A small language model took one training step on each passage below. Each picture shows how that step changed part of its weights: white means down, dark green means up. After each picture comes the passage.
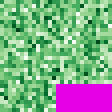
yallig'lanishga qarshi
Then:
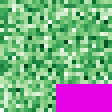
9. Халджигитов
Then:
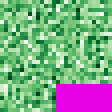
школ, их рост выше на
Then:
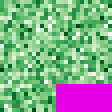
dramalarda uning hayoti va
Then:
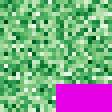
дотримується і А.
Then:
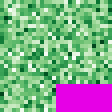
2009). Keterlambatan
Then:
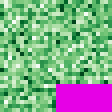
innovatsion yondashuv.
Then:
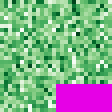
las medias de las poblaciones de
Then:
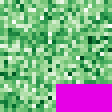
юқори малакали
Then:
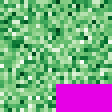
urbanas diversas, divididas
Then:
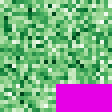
saúde foi uma das mais contempladas
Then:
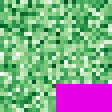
tubulação elétrica no
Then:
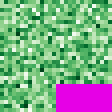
sau medico-legală nu
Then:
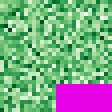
198 format('Введіть
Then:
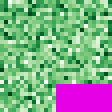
en écologie, le
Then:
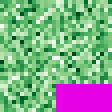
missiyasining mohiyatini
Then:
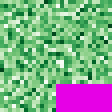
in de 'klauwen' van
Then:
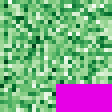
деятельности в эмоциональной
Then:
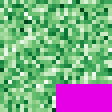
menjadi beban bagi
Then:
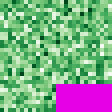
fikrlash, mustahkam
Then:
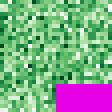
mengalami dekadensi pada
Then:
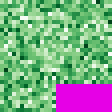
Int 1 Aktif / Non
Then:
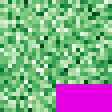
a seu perfil Fluxo
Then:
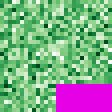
материаллар жумладан,
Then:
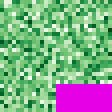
bosqichlari 2020 keyingi
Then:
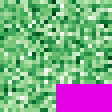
dengan memperluas jaringan
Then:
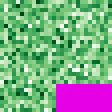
empregada pelo candidato
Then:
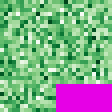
влияния на неё других
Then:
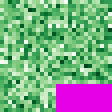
Научный руководитель -
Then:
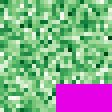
di produrre nuovi
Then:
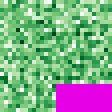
présentation des résultats
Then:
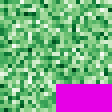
het eventuele verlies
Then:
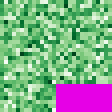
toda a sua amplitude,
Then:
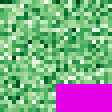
penelitian melibatkan
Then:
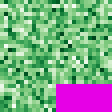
& Асомиддинов,
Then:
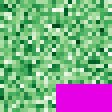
ang solar eclipse at
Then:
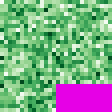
du coût de permis
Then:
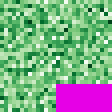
des Einzugsgebiets und
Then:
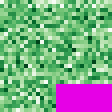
of intolerance to food
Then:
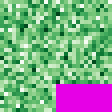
de medición" (Garson,
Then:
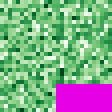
d'une œuvre mise
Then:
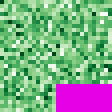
келиб воҳадаги
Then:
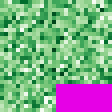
إلى أي
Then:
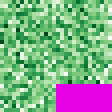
existência de uma regulamentação
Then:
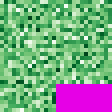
các nguồn
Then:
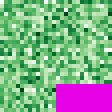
qoliplash, zichlashtirish
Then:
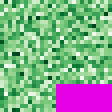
oshiradi, balki iqtisodiy resurslardan
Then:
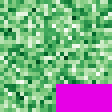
asarlarida dialoglarga kam
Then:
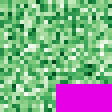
dan fokus penelitian
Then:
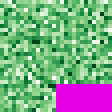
проведено у 54
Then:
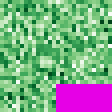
Stephens Cardenas,
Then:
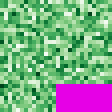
önemli olan bu
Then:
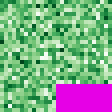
periódico que,
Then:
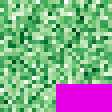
это с тем, что само по
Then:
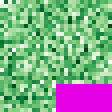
Ikkinchi guruh –
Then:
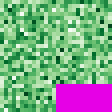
reducir este valor en un
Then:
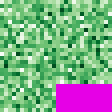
ситуаций, которые
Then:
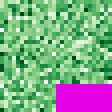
*in situ* deux fois par
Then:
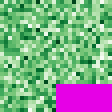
dagangannya sehingga
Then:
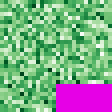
no plano de atividades do referido
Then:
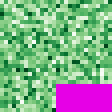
tarixi” darsligida
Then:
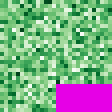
réalisation d'un premier
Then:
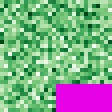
coração livre, discernir o
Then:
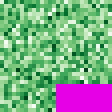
key in the ITC
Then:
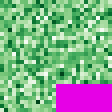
ve en az 1 atfı
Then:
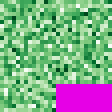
Toshkent vohasining
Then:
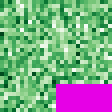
pela primeira vez em 1979,
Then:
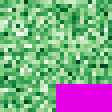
направлении договорились
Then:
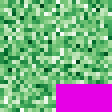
devem ser consideradas apenas em
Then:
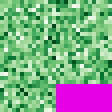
și intens atât ca
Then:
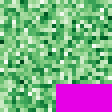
определения статуса международных
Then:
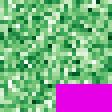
nervous system as an indicator
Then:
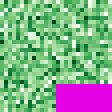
asosda anglash imkonini beradi
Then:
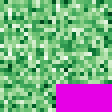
dans les mots où
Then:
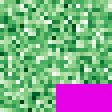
(на лету – ерга
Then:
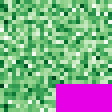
- Gestión del aprendizaje
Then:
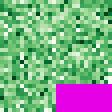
na fakt kapitału
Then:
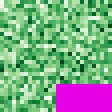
morfologik usulda hosil
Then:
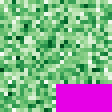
signifikan terhadap
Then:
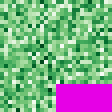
tanishayotgan o‘quvchini
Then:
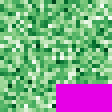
субъектный подходы.
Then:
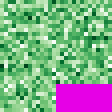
международной археологической
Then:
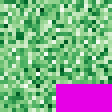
barcha bolalarning sifatli
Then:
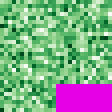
видится положение,
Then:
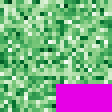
то обстоятельству что в
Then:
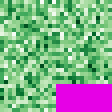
barcha ishni qildilar,
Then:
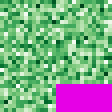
М. : Бахрах –
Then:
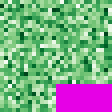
factors. ISJ
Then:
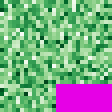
- FRADE, L.
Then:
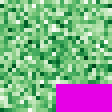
[27] Коновалова
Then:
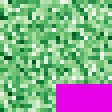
is inseparable from the
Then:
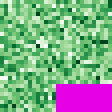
/ aquello viven que se
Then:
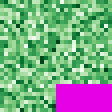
semantik va morfologik
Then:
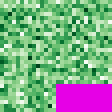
[3]. Ўсимлик
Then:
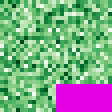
de sustentar a validade de cada
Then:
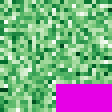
М. Кастельс,
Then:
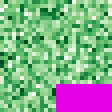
D.; Yanasse, H.
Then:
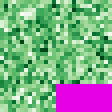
observar el KMO=
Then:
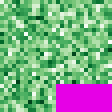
nutqda ko‘p
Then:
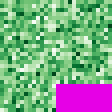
definida como una interfaz de
